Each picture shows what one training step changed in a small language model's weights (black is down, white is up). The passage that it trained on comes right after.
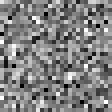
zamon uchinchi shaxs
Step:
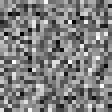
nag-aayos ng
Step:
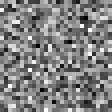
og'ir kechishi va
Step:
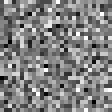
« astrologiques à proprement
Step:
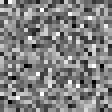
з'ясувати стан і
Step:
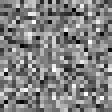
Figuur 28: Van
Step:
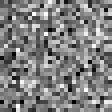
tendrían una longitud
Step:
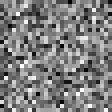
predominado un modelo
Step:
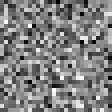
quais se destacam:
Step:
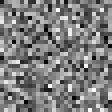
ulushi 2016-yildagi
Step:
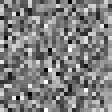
shaxs rivojlanishiga ijtimoiy
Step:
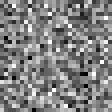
— наслі- док».
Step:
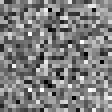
дисс. на соис.
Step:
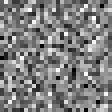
программе одежды
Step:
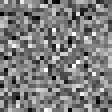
nilai TATO sebesar
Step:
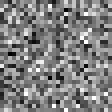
lado tuyo hiciera
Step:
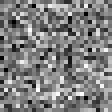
lo tanto, se adelantan en
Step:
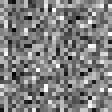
zodanig, als wel de
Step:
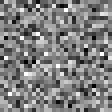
tashkil etilgan bo'lib,
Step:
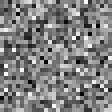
conto di come il libero
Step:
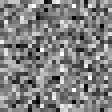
Deutschland*. München:
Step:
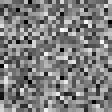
sekarang ataupun
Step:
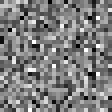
jakościowo, a
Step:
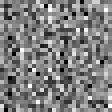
cecal y obstrucción
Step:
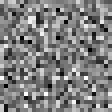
la fuerza carnalesca
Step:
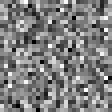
ChatGPT и его
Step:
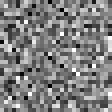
passado histórico *hic
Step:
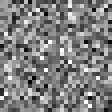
narrative review of the
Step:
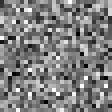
obyekt şüasından
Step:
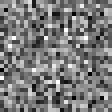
da por hecho que ellos
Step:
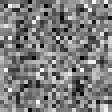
хос сарой-ҳарам
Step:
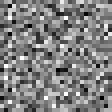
prevención de problemas oculares en
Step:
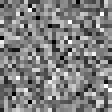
ensino superior, vale
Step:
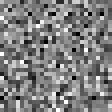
que el mayor porcentaje
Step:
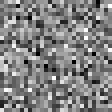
geeft om de activiteiten te
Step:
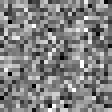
al luogo che si sta
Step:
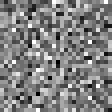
from informatics by means of
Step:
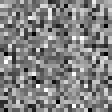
América do Sul. Essa
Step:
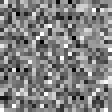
kualitas pendidikan di
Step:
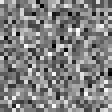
Unga tuz, suv,
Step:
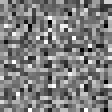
munosabatlar haqida
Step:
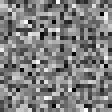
holda emas, balki,
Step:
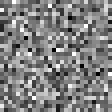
Saúde (SUS), no
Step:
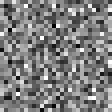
edad, de adenomas no
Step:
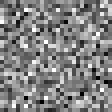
пустелі Наміб?
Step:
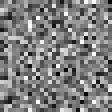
в качестве СК. При
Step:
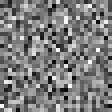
shaharlik do'stlarining
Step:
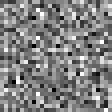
sem támogatott
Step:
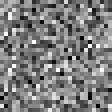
permanencia del talento humano al
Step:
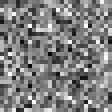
Învățarea bazată pe
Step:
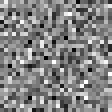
teachers at Higher State
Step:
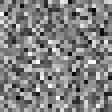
belgilangan: - yashash
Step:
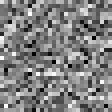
resurslar kiritishning eng
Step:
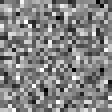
na teoria estatística linear
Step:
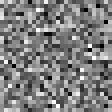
tarbiyaviy. U haqli
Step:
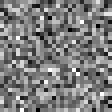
tornou-se inútil em
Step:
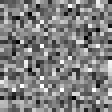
écrites et orales.
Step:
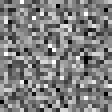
insonlarga chivinlar
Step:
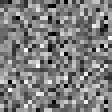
and Educational Research*,
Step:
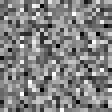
anordan olinadigan ichimlik
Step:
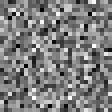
Union), UN (United
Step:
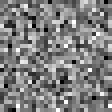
defender que el filósofo
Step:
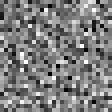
**Intranet para Gestão do
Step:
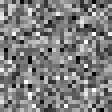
ta‘limni tashkil etishda
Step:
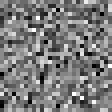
в межах 3,0 –
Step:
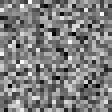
altro: prosa poetica
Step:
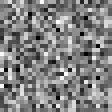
occupied by a flashmob
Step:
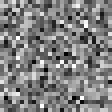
rio Negro, com uma
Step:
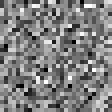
bank monitoring tizimlari,
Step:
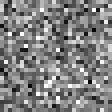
de expressões. A atividade
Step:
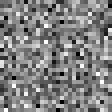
инфекции у пациентов
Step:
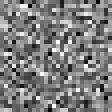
mashhurlaridan biri —
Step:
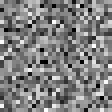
qo`l keladi. Agar
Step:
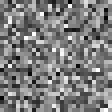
además, que no hicieron
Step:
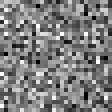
Both the Vértes and the
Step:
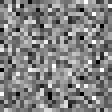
dalam penelitian ini
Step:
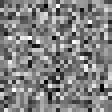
diameter (D_i),
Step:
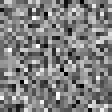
политика в сфере
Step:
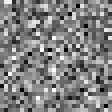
6. NR Sedang MJU
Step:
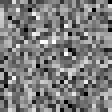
الممكن الشعور
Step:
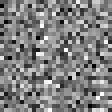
încă de la început unei
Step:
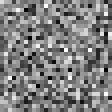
до фінансових
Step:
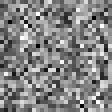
geçmiş günleri geri
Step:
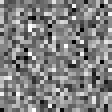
не відшкодовує
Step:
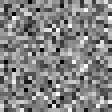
Abduraximov, A.
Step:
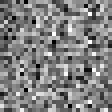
Acesta, la rândul
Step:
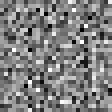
нисбатан 3 фоизни
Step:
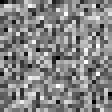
реализуется на основе
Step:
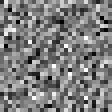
Raksha S.V.,
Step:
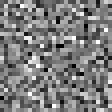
text.** Permet
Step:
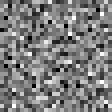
zamonaviy bosqichga
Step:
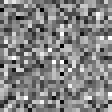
Data Protection. The
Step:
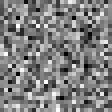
hostility. The reason for
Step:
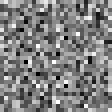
sposób prezentacji
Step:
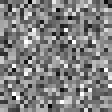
determinado parámetro,
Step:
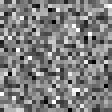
como objetivo privar a
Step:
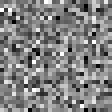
умовою реляційної
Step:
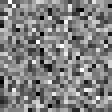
что находилось на
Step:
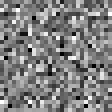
metodologias que levem a
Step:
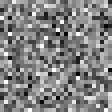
dalsze badania
